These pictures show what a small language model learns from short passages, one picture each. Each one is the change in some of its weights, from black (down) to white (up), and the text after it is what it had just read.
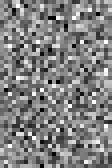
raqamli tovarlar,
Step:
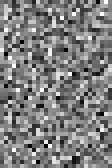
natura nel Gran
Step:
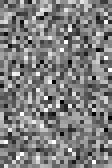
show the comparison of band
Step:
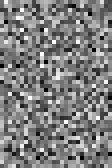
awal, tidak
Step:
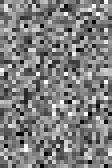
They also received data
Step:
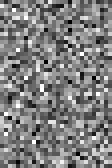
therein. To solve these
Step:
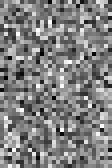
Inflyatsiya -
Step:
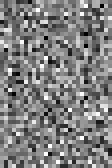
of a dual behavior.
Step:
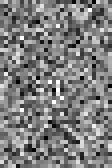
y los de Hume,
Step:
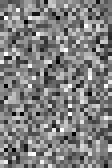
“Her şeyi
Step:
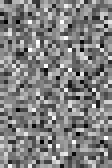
nearly contemporaneous
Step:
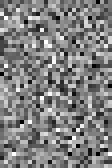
Rasul (Nabi
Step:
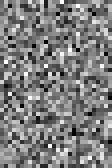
training and 10000 test
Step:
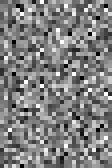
uma comunidade no
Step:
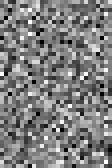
or supergroup to perform all
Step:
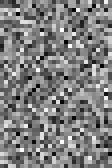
parallel to the average
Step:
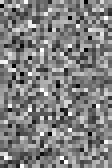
$f_r$ is assumed
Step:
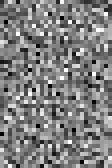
as the 'big bang' of
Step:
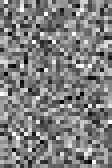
\sinh (\delta)},
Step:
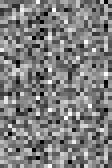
\usepackage{bm}% bold
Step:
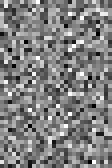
the fields \beq
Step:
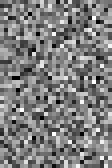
then defined as the inverse process
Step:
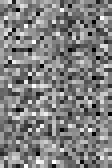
МЧД с
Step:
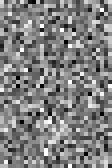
higher than the average
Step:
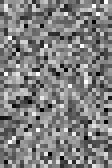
state of the receiver
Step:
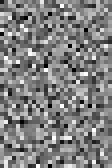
$\bar z$ is sufficient
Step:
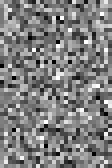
1. Harakat
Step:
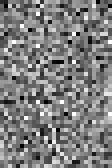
ser denominadas
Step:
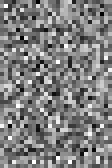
daryo Hisor
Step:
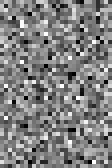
\omega_\mathrm{D}$ and
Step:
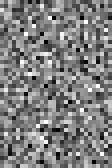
the nuclear chart.
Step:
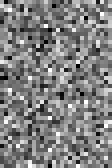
energy is mainly stored
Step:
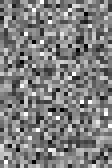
descartáveis a serem
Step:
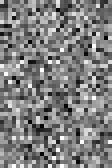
results, see the right
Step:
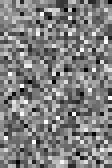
therefore Regge calculus.
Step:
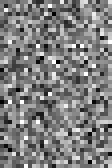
mostra come le differenze
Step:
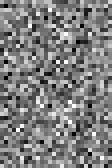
the $y$-component
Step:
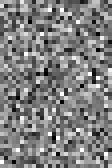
fluctuation to input
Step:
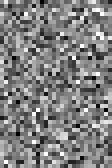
vegetables in case there
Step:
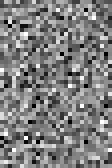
зависна од
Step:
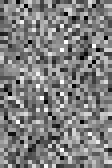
to assess the contribution of
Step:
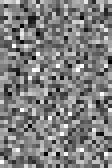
the uncertainty in
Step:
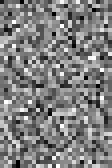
em ambientes de
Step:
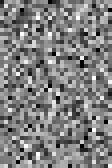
nucleons while the
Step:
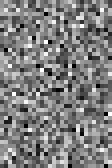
works of Rodin and
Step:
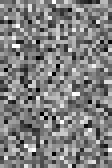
not commute with the two
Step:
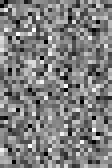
GR, the gravitational
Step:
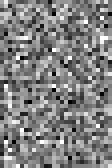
языков и
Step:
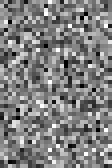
it a less sensitive
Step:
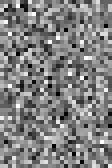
el riesgo de
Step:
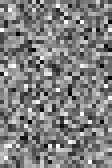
spin mis-alignment can
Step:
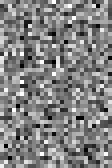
k})$ yields an
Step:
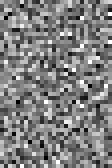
useful discussions.
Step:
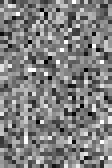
techniques such as the
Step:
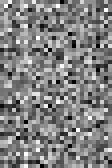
га камаяди.
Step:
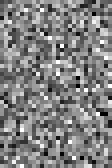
hurmat qilish;
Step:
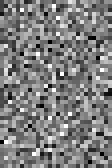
the natural magnetic
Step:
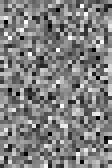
particles, and finally the
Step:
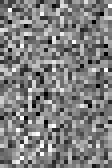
the PQCD approach by
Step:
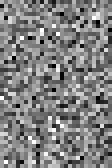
markazga vazifa
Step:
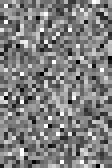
of these mass shift interactions
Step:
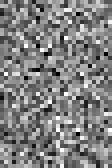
bo'lishi bilan bir
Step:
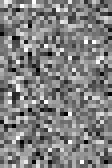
держави, а
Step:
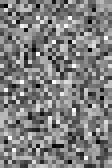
binary operators $+$
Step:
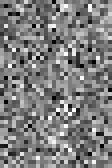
the exponent $\theta$ can
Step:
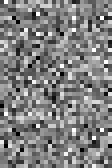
effectively contribute to the
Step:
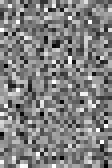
(BHKW) soll
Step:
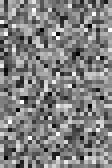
four parameters even for
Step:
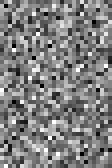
abordó desde un
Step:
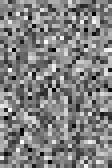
programming applied
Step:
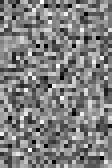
empática, como
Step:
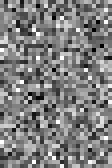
budjet defitsiti
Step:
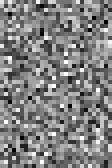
abandon the ergodic
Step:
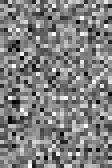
date has attempted to
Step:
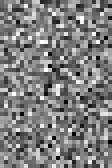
- Stoffe und
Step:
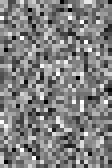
chalishda o'ng
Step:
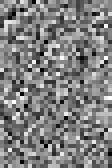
tizim asosida
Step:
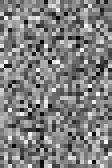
belgisi — bu
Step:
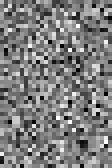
& Minimum mass of the
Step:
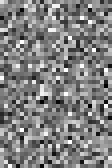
as in the polariton
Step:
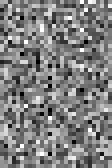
long-range interaction in
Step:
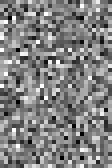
spaces ( ~ )
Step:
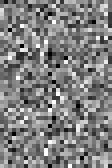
seu texto, a
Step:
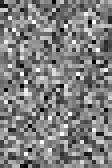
the low-$\pt$ data
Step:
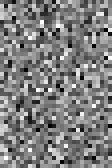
effect, and provide
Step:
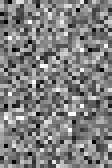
Formally, this process can be
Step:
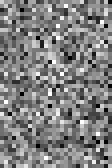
variables during glow
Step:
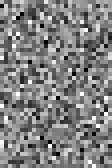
concepts in various
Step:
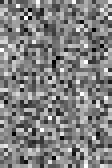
that in scramjet
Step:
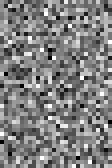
in Africa: a
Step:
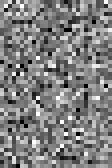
Это может
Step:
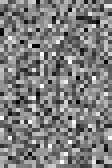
the paper. We would
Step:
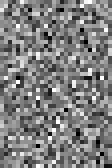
se hace la integración
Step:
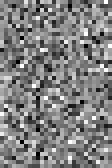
visualize, I
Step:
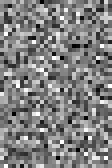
веке формы
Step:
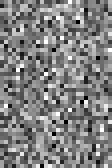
establishing a local
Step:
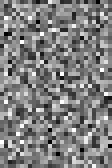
tratamiento con
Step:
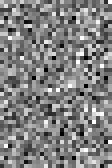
are shown in (a) and
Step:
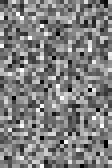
uma ferida aberta
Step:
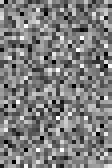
density matrix by using the equation
